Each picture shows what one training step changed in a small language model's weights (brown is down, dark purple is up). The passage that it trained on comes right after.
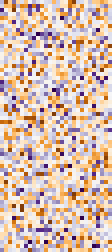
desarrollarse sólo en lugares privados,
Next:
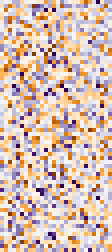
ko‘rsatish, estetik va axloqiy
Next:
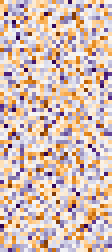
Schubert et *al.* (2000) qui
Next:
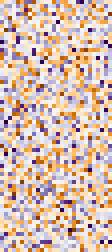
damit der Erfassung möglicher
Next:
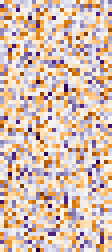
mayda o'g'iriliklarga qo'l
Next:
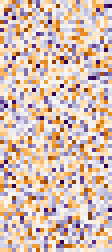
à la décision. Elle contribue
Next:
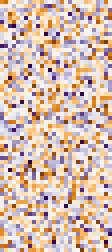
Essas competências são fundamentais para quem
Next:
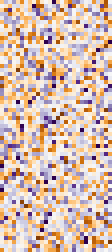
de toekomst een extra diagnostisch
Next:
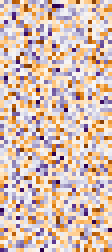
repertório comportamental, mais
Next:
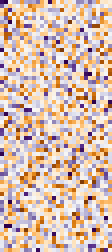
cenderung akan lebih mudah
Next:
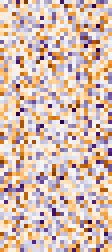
tipo que sea, en especial las
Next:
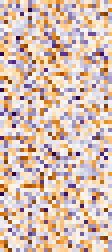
davlat siyosati, investitsiyalar,
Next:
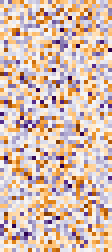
Orientadoras: Dra.
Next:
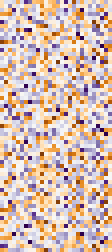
И МЕТОДИКА
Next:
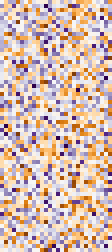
umożliwiając tym
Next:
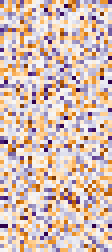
opiekuńcze rozrastały
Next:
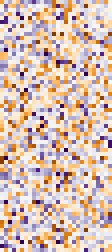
educación formal e informal en el contexto del
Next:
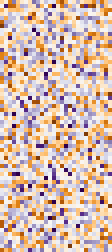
ugotavlja morebitne
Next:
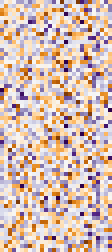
sifatida qaraydi. Bu nuqtayi
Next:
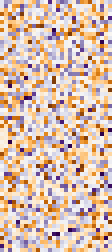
«не в роковой своей
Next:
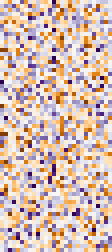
Олигонуклеотиды, не
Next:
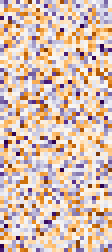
специфику, проявляющуюся
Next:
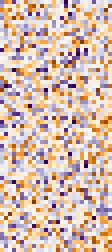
farqlar yo'q edi. SOD
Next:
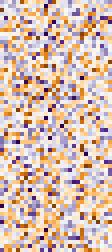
2024 mencatat adanya kenaikan
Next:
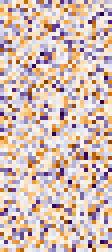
depression among haematological cancer
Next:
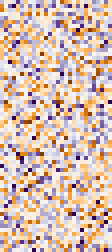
информации о новых продуктах и
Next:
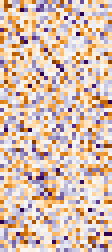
объекта, на эмбриональном
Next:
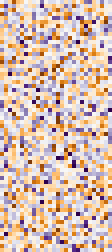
of greeting is the etiquette that
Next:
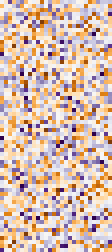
Dengan daya beli masyarakat yang mengalami
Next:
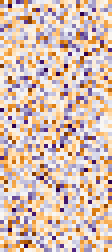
izlab, ta'lim jarayonini tashkil etadi.
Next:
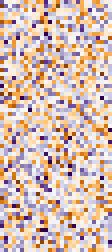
основания расторжения трудового
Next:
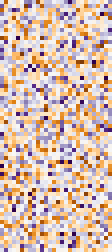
'yan na may brooch kasi nga
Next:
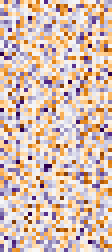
बनाकर मनुष्य
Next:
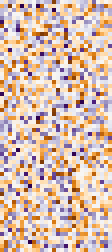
biasanya hanya menggunakan BPJS
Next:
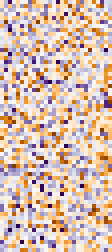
escolar e professor, sintetizando assim
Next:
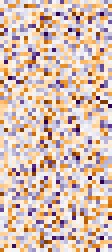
apareceram comentários que podemos
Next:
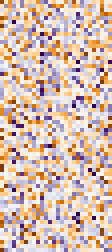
з переднім ходом,
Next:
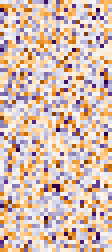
betalingen, beter achterwege
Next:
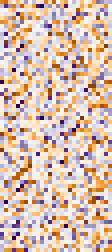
ijtimoiy muhit bilan chambarchas
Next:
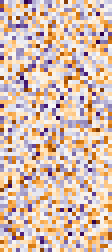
origens do interior escravos
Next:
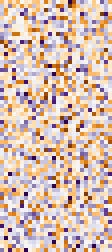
dos profissionais de saúde quanto ao ensino
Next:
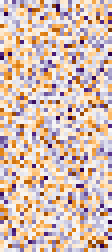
с постоянными высокими
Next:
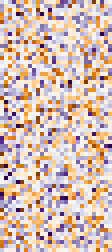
забезпечення базового
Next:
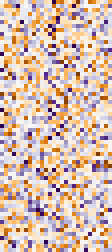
ishtirokchisiga aylanishi 6
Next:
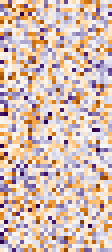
Kwileń [XT96]:
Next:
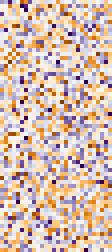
actividades interactivas podrían
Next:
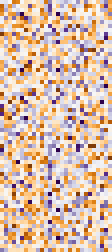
technical and scientific writing and for
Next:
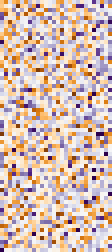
листі Драгоманову. Тим
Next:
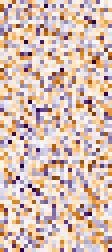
site d'orpaillage de
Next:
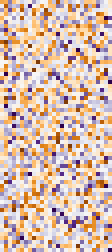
dąb czy lipa,
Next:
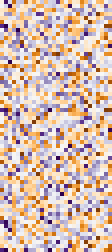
ينعس، بل هو
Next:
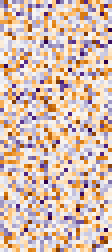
*“will help individual managements
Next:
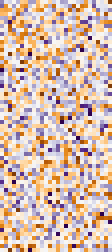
rasmda AB qismga
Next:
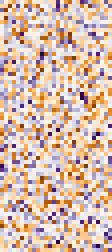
contestadas en línea por cada
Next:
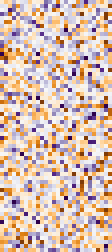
хусусиятини ўзига хослиги
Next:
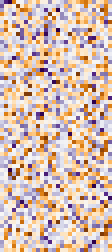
rozwój. Konkurujący
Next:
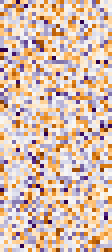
principales de esta Estrategia Mundial
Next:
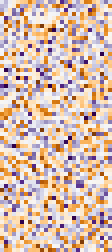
смысловые пласты
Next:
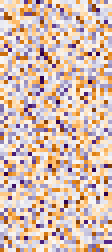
bunga b. tangkai bunga
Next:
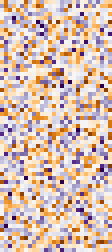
під час організаційних криз -
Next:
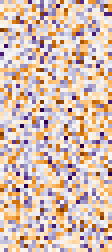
кримінального правопорушення.
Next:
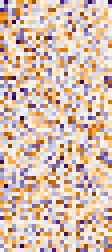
para os produtores rurais, principalmente
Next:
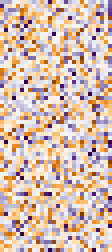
yanlışları ile insanları
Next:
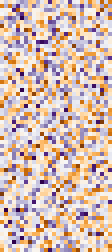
ham keng ko'lamli safarbarlikka
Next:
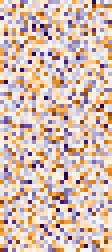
the first and only female
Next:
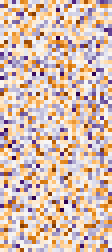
o‘quvchilarni rag‘batlantirish va
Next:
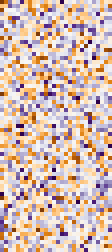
этилди. Бу соҳада
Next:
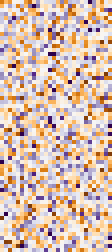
Мартынова, В.К.
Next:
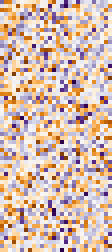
Vaqlar, zamonlar Porlab
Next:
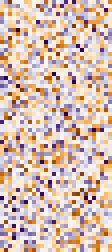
Keywords: *the Physical
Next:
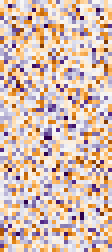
of het saldo der rekening daartoe
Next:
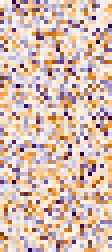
axborotlar yig‘ishni talab etadi.
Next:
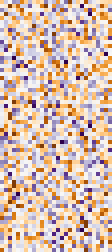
ajralgan (kunduzgi) va
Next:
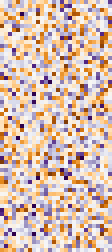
Автореферат дис.
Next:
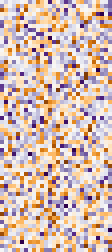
bulan januari memiliki
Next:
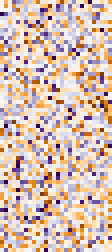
быстро распространяется по
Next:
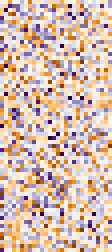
o‘simliklari urug‘lari,
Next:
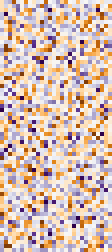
Он значи и 'жестину и
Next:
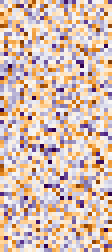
acoplar la piel desplazada aplicando
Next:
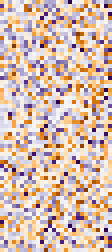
mengawasi jalannya pembangunan
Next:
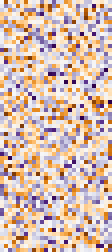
положение галериста,
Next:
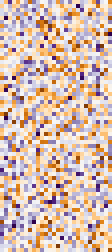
dan portofolio semua mitra
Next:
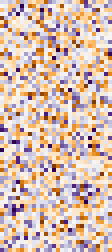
neexecutare în termen a
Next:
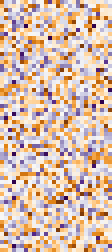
y deja fuera aquellos que pueden
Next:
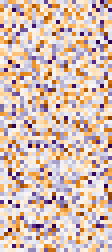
tarbiyalash va o'qitish)
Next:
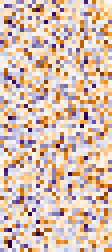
ўтиш, яъни бугунги
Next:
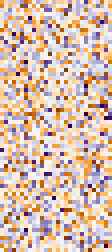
of Perschool and School Education of the
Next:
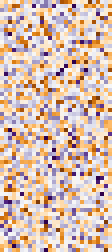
Україною та ЄС», що була
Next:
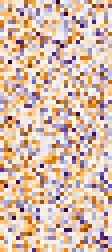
интеграции предметов, особенности
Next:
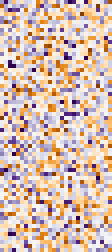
xaridorlarga tovarlarni sotish
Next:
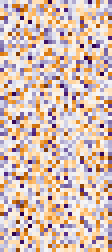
layanan dan saluran pelayanan
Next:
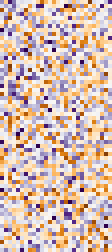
Willaume Thomas: On va dire
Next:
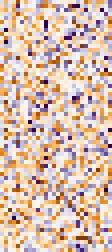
индивидуального уровня физической
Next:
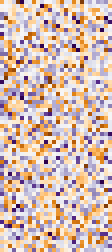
sanoatidagi chiqindilardan ham olinishi
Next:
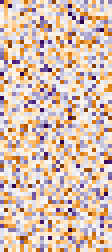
ахлоқий жиҳатдан
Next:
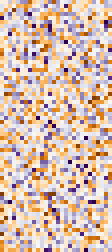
teniendo además presente, el
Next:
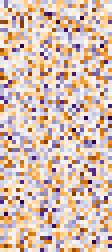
курти тухумларида кўпайтириш
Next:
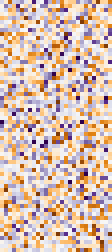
recursos visuais, metodologias
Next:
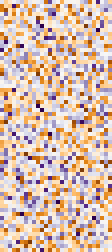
geen opties uitgeoefend
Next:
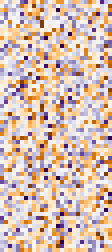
verglichen mit anderen Messmethoden
